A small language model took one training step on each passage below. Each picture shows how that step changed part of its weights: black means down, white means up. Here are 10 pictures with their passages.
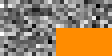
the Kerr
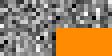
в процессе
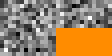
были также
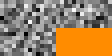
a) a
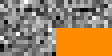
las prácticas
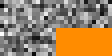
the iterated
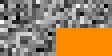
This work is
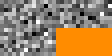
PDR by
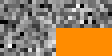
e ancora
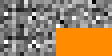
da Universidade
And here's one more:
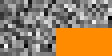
consistent with these
